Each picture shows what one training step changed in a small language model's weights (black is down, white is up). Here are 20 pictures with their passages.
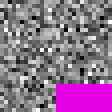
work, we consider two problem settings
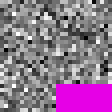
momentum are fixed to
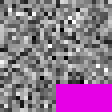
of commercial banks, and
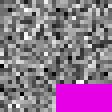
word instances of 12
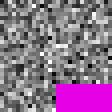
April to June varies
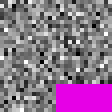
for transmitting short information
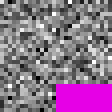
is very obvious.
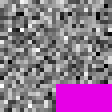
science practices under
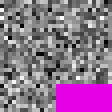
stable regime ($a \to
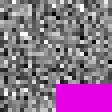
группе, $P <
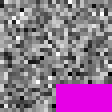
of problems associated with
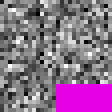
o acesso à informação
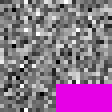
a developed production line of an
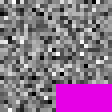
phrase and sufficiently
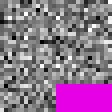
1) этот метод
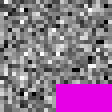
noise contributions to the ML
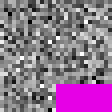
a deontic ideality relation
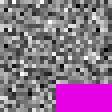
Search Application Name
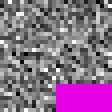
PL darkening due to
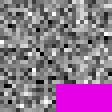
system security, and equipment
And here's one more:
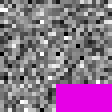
gold lag success compared
